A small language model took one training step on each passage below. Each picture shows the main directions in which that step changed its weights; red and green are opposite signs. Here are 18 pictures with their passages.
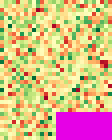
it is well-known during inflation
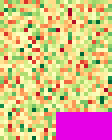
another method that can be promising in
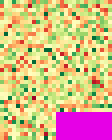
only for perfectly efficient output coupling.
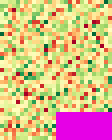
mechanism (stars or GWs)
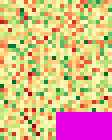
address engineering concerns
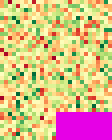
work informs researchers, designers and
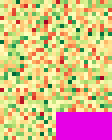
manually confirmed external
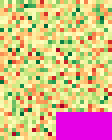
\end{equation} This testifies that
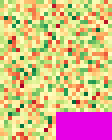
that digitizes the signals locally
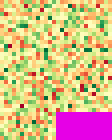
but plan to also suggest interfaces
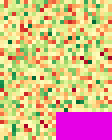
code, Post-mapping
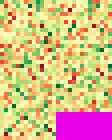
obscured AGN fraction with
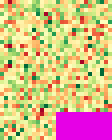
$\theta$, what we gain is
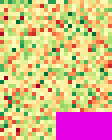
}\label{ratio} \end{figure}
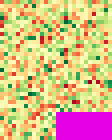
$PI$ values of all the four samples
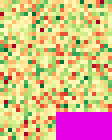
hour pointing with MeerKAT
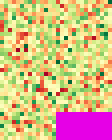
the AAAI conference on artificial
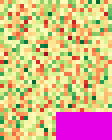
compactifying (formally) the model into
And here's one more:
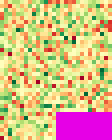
of training algorithm with the capability to operate
